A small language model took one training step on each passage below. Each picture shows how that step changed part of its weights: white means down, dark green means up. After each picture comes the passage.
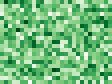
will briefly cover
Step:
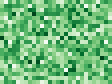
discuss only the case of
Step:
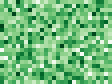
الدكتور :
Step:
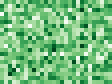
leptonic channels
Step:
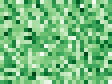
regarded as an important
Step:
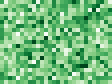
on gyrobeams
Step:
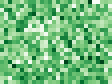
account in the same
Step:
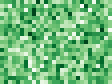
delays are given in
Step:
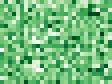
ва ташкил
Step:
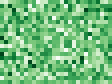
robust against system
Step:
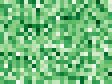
puede deber a
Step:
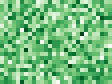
orange line is the contribution
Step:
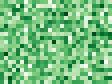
час надання
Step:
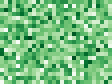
desa menyatakan
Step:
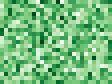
Oleh **Arief
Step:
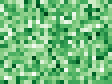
ordered configuration of
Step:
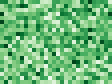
\end{equation} It
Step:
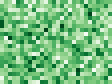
(i) text
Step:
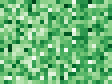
% \endgroup
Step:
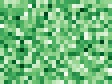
keep the fraction of
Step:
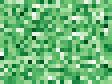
\phi_n \delta
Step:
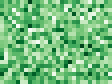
ion temperature component
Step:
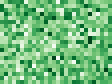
incidence dimensions.
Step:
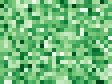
are visually identical
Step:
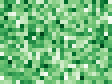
vakil o'z
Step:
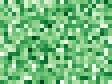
рынков, и
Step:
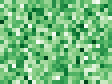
to be significantly
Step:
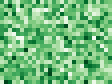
promover ações para que
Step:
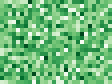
such that $(\varphi
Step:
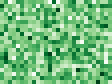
— России
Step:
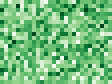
Chromatic adaptation
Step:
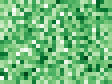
receiver conical
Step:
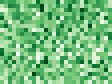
Árbol de
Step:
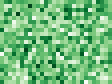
free energy due to the
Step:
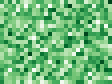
an eigenstate of
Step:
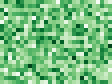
from figure 2, but
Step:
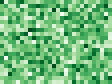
Moreover, it is
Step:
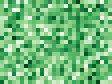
- Una entidad
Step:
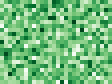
oscillation tail by
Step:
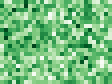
that must be validated
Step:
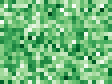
acuan dalam
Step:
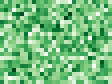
red (and green)
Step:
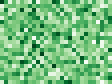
kavmin ileri
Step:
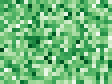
it, especially
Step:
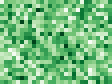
the Re part is an
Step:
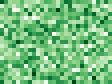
A pesquisa
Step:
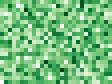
can only be extrema in
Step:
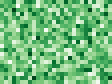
the longest modes have
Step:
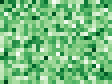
no pago, há
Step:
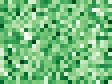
karena materi
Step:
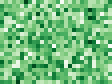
and doubly excited
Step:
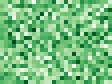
15} with respect to
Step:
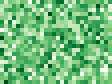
et dispositifs
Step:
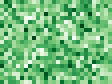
the information provided
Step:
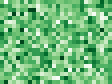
this work, we obtained
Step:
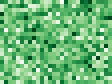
\end{figure} The
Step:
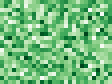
a se renunța
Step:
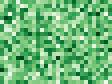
H., Crunch.,
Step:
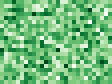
La violencia
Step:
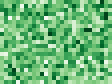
training step. The
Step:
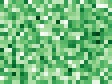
4. Maka dari
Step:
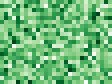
Ele descreve o
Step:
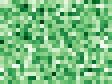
se tournent sur la
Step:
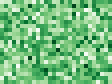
complement this versatile
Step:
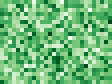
can be obtained as the
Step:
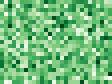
pela abordagem da
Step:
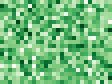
can measure in simulations with
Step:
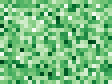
of M80, the
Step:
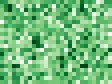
be identified with directional
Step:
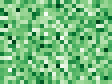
calculations of the prompt
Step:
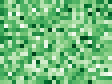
sensibilização sobre
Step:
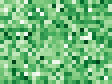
penale. În
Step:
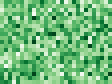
для ученых
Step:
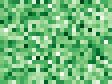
in the dynamic model mode
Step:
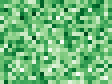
sidebands along
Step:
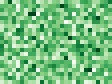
given in the next
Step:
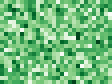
the evaluations of
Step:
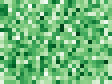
tight relic density
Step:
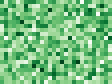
$\dot{} \equiv
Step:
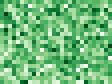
by calligraphic
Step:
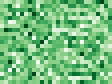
the parameters from the maximum
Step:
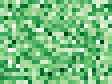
so we expect to see
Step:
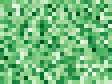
are used at the energy of
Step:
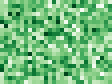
a va b bo‘lgan
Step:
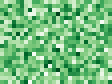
to vary. Figure
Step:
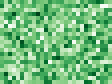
$\om'$ appear to
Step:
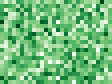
esse bloco
